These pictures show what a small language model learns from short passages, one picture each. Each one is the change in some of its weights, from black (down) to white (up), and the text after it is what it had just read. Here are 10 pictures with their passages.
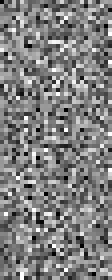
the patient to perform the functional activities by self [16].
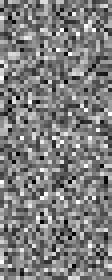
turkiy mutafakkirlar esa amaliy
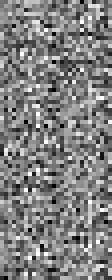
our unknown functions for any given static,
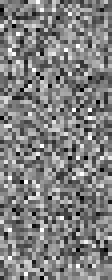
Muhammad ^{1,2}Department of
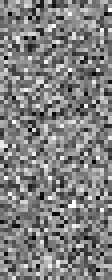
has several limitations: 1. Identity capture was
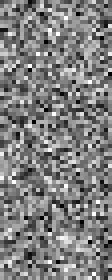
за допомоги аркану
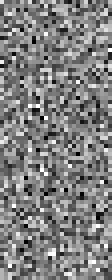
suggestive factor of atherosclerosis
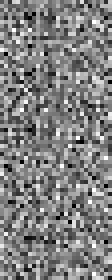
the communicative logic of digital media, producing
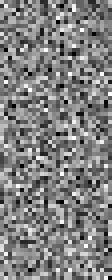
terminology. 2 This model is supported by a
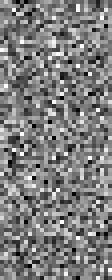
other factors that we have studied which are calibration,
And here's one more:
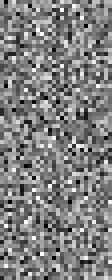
A branch-and-price approach with
